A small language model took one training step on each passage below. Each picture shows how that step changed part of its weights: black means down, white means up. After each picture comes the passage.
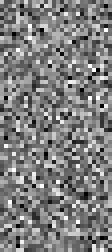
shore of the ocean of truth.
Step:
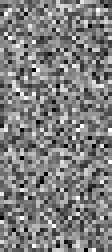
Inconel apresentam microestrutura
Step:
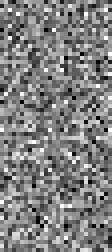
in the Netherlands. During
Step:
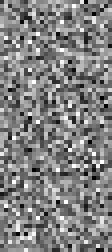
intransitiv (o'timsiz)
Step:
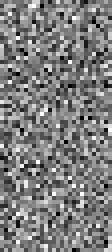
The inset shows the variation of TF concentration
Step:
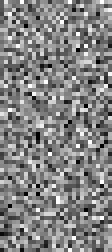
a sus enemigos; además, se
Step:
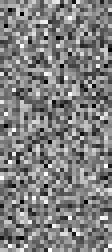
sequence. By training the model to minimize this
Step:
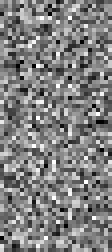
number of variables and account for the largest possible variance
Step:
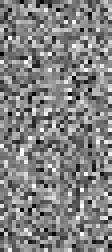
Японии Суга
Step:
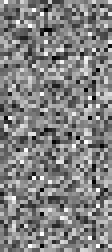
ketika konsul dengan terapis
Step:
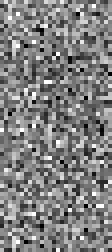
privação de liberdade,
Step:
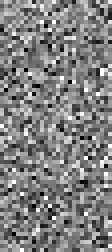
polarisation and the manner of media consumption
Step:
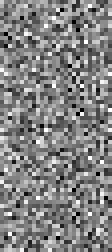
süresinde ve hızlı
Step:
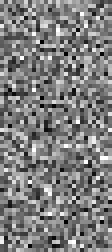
baseada, organicamente, na
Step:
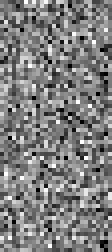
which require to be customised for a
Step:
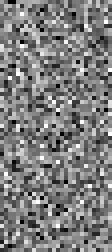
single account (TSA) into the Accounting
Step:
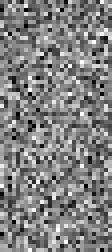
repositories in the web. It is
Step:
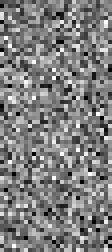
management system structure and its benefits. The second part of
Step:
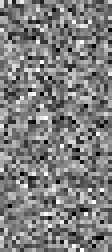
simple dipole form. Alternatively, we can
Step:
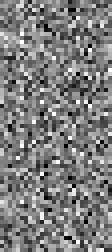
іміджу того навчального
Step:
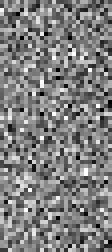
немного отклонялись в
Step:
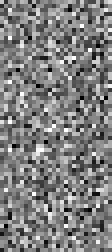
/часы-минуты/; -
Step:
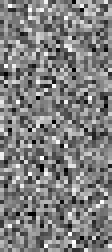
on the wider school environment. Therefore, it is against
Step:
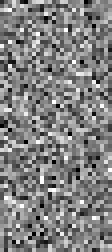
a function of temperature instead of linearly, which
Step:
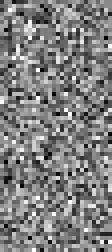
Then, an external reviewer⁸
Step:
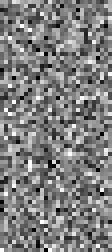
los estilos, sino también
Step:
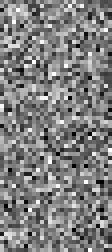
tortib noiblik va viloyatni
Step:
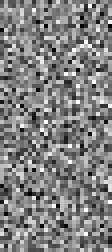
the Session Traversal Utilities for
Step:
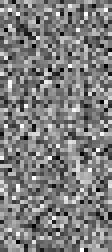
& Attention U-Net Edge &
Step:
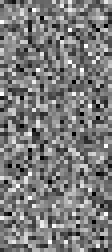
electrons between neighboring lattice
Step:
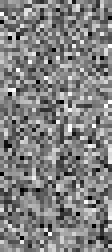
when testing innovations\label{results in}}
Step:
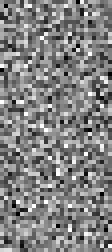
matter, wherein the persistence of the physical materials
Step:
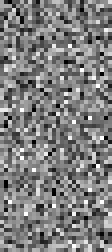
Most of modern publications wrongly
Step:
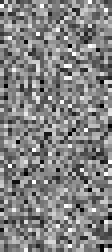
didactic goals, qualifications and
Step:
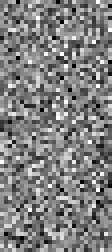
non-spherical, with magnetic and
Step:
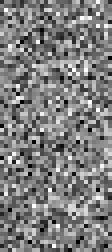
chigitlarning fraksiyon
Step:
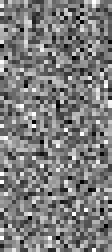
про водні ресурси та
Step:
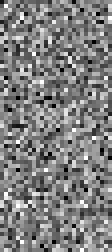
the basic concepts and methods of computer
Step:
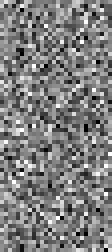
de liberalización y desregulación de los
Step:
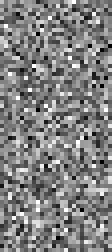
and could incorporate micro-structural
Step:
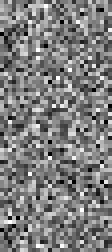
of stellar populations younger than $3
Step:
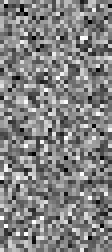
the coupling with GB. Due to the
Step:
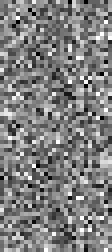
ишлаш бўйича
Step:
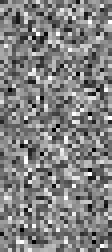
universal testing machine. 2.
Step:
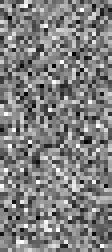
see that everything is okay. But
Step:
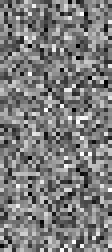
innovatsion faollikni baholashning
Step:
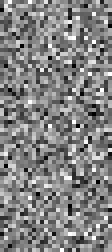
y periodontitis apical sintomática
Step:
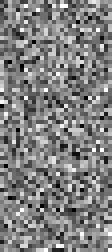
is also fortunate that the ground-based
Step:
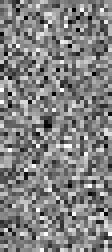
fungal species were isolated at an
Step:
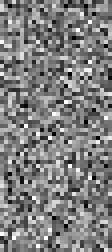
describe the minimal plateau inflationary model
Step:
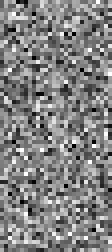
projected to be 1.24 Mtoe/y
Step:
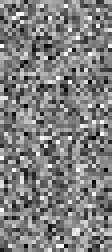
and coronary heart disease or
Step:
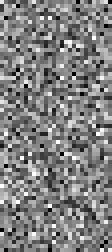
\delta\phi_{\mathrm{max}}$ as discussed
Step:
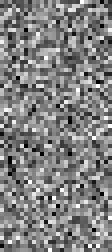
challenges are particularly prominent due to the
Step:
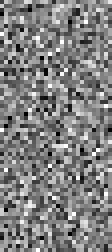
Please rate whether the presentation format shown would
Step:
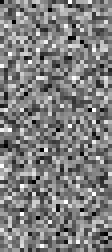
limit the $\hat{\lambda}$ tend to the
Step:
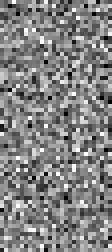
the plates and because of the roughness of the
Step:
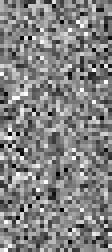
correlated because the stellar metallicity always
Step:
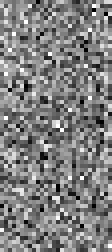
(у тому числі
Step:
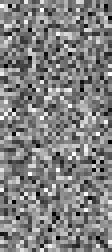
ou mental incapacitantes na
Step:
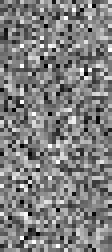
treatment is depicted below. Figure 4.
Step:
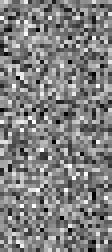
proposed in order to fulfill the mentioned
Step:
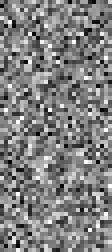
%% file: table1.tex
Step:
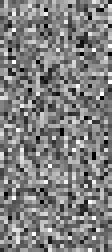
justification, discrimination.*
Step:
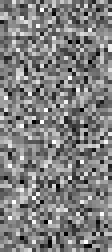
босувчи шахслар,
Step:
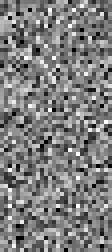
operators at lattice site $i$, and
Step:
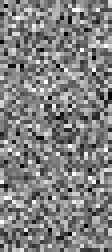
transfers from net banking, and
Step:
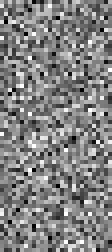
gain accuracy and predictive power by starting from
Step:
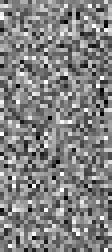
traction free. The problem is in the context of the
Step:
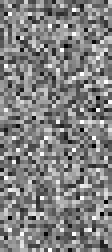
“post-denial” narratives
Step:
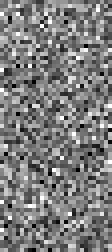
ефективному вирішенні
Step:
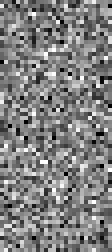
to a complex, fragmentary and problematic
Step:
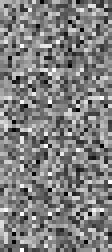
خود می کشید،
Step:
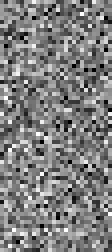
been assigned into three levels since 2002: -
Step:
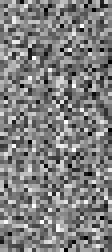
estudantes com deficiência,
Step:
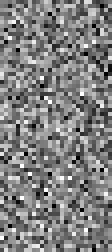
nearby bosons and can be implemented in
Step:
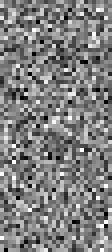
The lateral border is bounded by
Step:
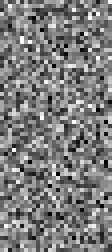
electrical power supplied to the grid may
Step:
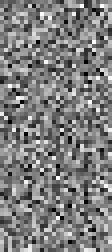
devint donc facile de planter un
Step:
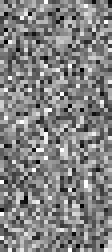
From a practical point of view, teaching
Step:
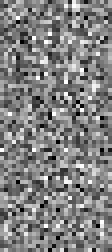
систематический ежегодный
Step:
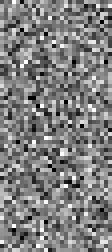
with regard to jurisdictional
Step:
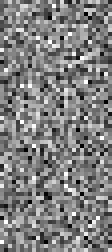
the quality of virtual exchanges of
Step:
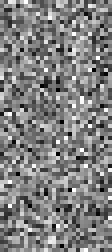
- Wang, L., Xu, X. and
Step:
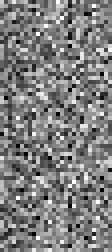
bref, la diversité des normes
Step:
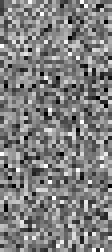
That same year it was acquired by
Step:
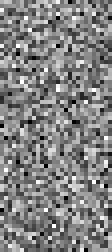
Easy computation shows, that the
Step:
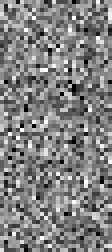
(2005) Antibacterial Activities of
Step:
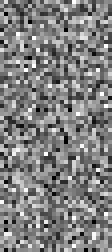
we will present a tool supporting the abstraction of
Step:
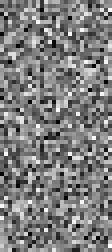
thus obtained 17 different values of the test statistics. Since
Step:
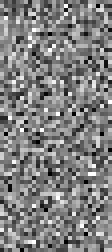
corpo*. Em ambos os livros,
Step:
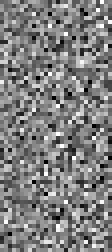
formatos de formación, se debe
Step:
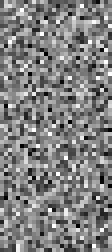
et al. [2]. The authors of the
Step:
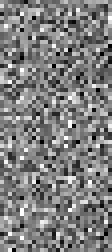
некоторой девелоперской
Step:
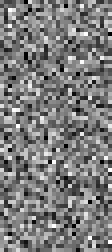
Tokat Gaziosmanpaşa University -
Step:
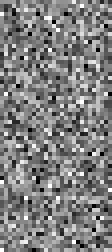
ochilgan. M.: **Qizlar
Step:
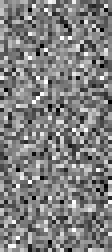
(\ref{Sfict}). The incoming wave
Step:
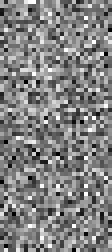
¹⁸W.E Vine, *An
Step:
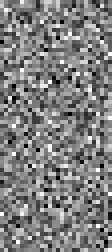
*augmentoriums*. The development of these
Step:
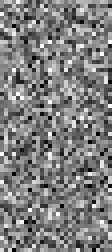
xil boʻyoqlarga
